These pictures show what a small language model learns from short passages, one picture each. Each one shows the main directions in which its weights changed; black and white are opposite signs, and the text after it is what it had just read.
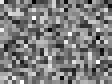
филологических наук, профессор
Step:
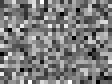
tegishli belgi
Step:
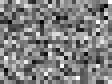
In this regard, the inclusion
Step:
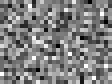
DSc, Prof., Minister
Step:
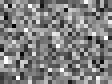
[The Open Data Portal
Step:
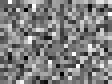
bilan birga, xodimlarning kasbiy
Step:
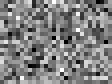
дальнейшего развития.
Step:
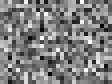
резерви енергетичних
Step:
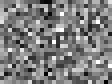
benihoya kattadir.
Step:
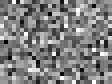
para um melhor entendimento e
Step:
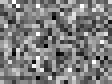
yurtlarida jurnalistika va
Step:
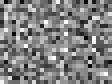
ontdekken het gevolg is
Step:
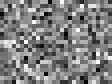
не было шанса развить
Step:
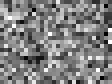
matn bo'yicha qisqa
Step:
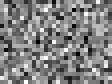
uchun maxsus toshlar
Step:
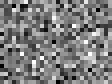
sifatida qaraladi. Shu sababli
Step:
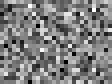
гумон қилинувчининг
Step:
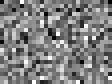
// *Journal of the Academy of
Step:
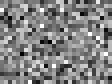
relações humanas através de uma
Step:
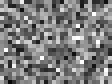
do Programa de Educação pelo
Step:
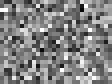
entre l'information génétique
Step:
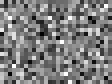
standaard (zoals
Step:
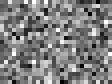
va yo'naltirishga oid
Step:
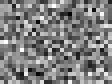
становить 6,8
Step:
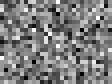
gedragstherapie kan
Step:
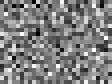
туристического потенциала
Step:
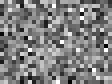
kumaşlar vb.
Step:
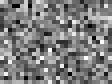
parasites qui ne peuvent
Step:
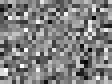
про ефективність використання підприємством
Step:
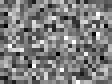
та сприяє розвитку навичок
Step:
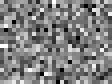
estructura jerárquica
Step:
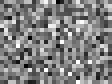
sportu*, 1,
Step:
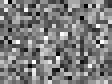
tiempo, se procedió a
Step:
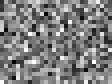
образование является не просто
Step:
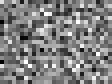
education and development*, 11(3),
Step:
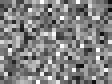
propusă de M.
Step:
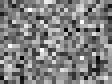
biasakan marah sama
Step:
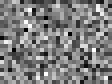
boshqarishdagi bosh tamoyili"
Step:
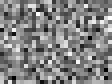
onlayn kurslar va
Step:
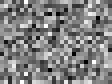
масалаларига эътибор
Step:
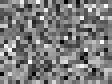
Double Heights and
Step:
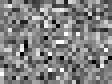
yetkazishga alohida e'tibor
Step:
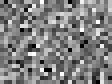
čovek našeg
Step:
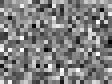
yillardagi tijoratning bu
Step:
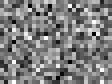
and rapid antigen detection
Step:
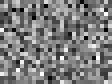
es el capullo a punto de
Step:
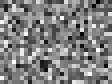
y política. Además, el
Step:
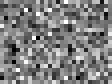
harflar qo'yilib
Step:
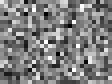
определить предварительную
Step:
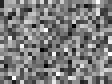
Ik spreek dus
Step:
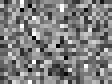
иш ҳақи миқдорини
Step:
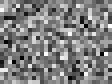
этого вводились
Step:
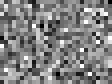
Annotation: The article
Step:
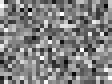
melakukan kegiatan penelitian
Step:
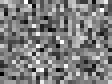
compared in terms of
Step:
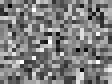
медь Результаты
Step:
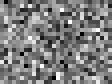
bolalar kognitiv rivojlanishining asosiy
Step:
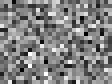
yuqori darajada samaradorligini ta'minlash
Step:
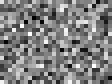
asignaturas correlativas
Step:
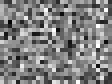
ijodkorlikning bir yo'nalishi
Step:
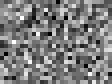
Çünkü aynı
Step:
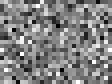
los huesos hacia la casa
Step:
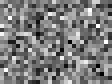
Робота над кейсом
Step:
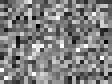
м. Харків,
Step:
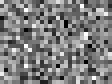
de Universidad y Sociedad del
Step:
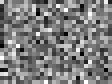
Класс Содержание
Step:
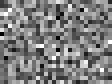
confluyan acuerdos y
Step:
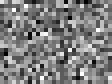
taking into account passing
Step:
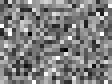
to‘plami) va kognitiv
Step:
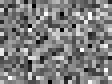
in Higher Education - Quick
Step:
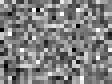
ресурсних потоків не
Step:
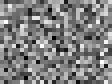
қабул қилишдан олдин
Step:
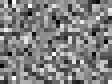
conocer los tiempos y
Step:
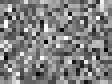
назарда тутилган
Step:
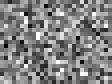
таъминлайдиган техника ва
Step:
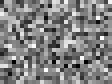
Constituição Federal (Art.
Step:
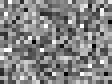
nel quale il vivente
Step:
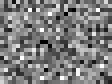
внутрішнього аудиту на
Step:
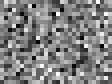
tomondan ularning umummadaniy
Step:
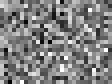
آنها تصریح
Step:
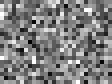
Булар оилавий,
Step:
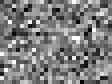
Fenomen protsessa
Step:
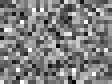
Badan Usaha Milik
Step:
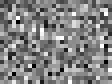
тільки вчених
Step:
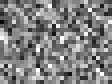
uchrashuvlar odatda
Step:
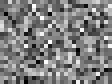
banklar faoliyati kengaya boshladi.
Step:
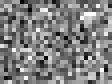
nicht um eine oder nur sehr wenige
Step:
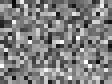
7. Kofos E. The
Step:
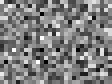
hisobining asosiy formulasi
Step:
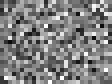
показника чистої роботи з
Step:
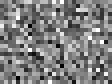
Так, вес в среднем
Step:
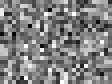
ABSTRACT The present article
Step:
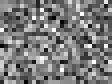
аксиологический оператор»
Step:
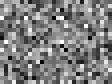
2015), (Kapourani et
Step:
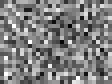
*ex tunc*, diferentemente
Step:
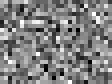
participación difícilmente se
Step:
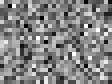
рівнокрилі –
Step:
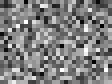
бути дорогими, що
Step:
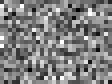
В. А., Конь
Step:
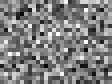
tuzilmalarini ishlatishni
